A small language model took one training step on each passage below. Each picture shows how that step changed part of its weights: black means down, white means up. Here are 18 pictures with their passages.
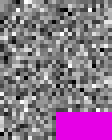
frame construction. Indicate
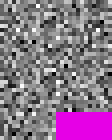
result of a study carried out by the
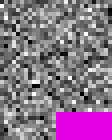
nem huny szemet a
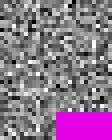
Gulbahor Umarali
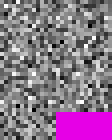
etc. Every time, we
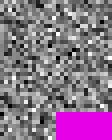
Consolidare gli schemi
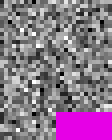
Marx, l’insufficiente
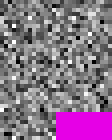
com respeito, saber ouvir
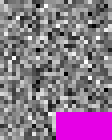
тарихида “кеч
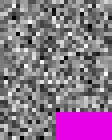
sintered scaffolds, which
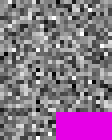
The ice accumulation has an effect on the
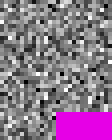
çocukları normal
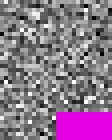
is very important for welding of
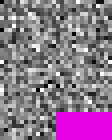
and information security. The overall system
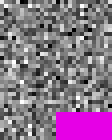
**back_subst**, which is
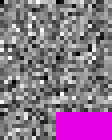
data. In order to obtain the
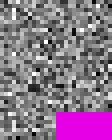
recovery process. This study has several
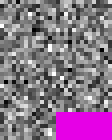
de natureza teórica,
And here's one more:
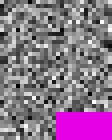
extériorité. Par
